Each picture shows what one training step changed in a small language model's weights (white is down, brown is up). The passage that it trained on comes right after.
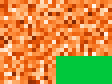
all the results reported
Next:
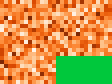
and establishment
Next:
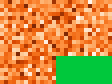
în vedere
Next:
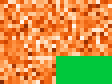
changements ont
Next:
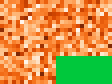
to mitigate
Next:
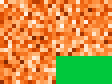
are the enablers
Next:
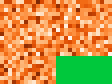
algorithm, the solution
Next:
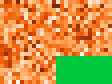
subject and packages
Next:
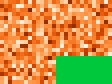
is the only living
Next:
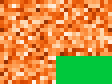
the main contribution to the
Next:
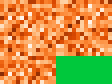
va ijtimoiy
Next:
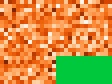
different datasets.
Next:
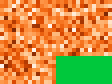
during that same year
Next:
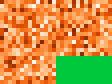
distribution (ITD)
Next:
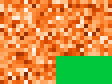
we emphasize that
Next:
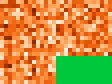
the distance between the
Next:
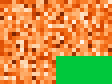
*Statistical data
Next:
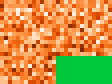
dynamic light
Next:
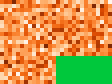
of the rectangular
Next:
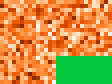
not need a central
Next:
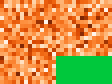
to predict *P.
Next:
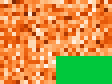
and colleges
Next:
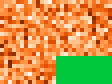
Irving and
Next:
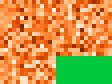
down to the
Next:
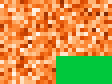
tool used to test and
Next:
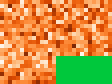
the receptor medium
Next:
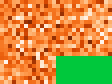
ice layer ~
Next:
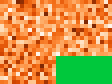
modulus of the
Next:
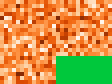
meters and also when
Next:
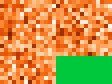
interests, including
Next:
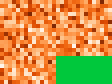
de milhões de
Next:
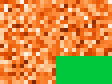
being v_1,
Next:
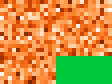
as \be \left(
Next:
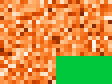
visuales. Ni
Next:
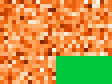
factor by timely
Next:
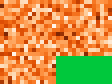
mecanismos de
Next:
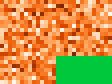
be envisioned from
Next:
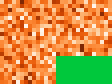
count space, so we
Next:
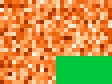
работы по
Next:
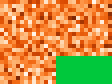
approx. 90%
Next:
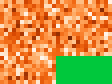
compact clumps;
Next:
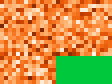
aims to meet
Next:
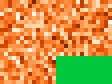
by the Hilbert
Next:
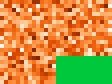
\mbox{ or
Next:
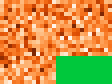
GHz, and
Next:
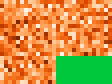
expect that at least
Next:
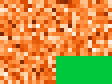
an accuracy of about
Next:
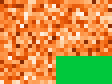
[Clique para
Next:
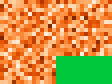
states. DFT
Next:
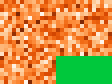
typing methods based on
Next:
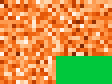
have assumed that the
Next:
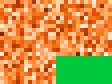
be sufficient for
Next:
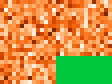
These maxima
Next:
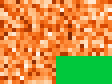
Além disso,
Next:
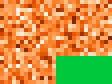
them as dynamo
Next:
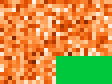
400 students in which
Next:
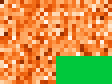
of the coupling
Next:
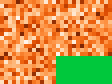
and data properties -
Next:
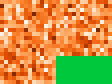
CAD views
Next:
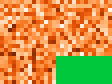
NFTs have two
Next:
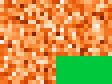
та методи
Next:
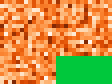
This proposal aims
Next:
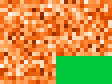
numerical integration
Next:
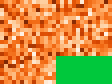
réduit en se
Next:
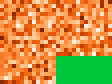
play a role in
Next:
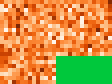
transfer from the electrons
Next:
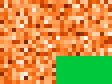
if tests pass
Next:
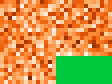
the advent of
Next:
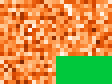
positive and negative
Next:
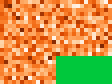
of disruptions in
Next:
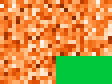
bien, yo
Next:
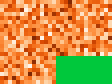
premier rang
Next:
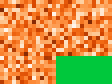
the associated grating
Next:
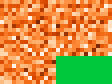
understanding the
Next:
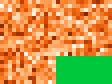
develop general tools for
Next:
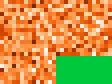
a minimum value of
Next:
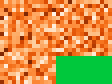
the specifiers to
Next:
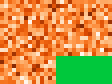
the limit cycles
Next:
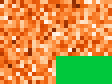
como fuente de
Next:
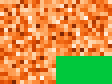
communications underlying
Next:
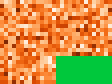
capacity for this
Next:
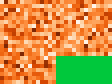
to the left sitting
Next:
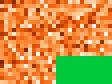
detect diseases
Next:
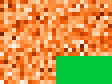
we may extract
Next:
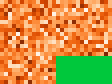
as the final results.
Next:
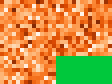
to substitute the
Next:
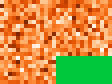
с развитием
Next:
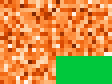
about specific health
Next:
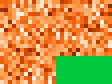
was observed in 34%
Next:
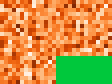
(see the text
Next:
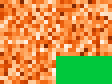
of the bosonization
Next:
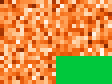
value were considered as high
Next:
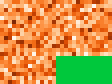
permitted to
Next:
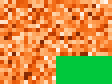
the charge and spin
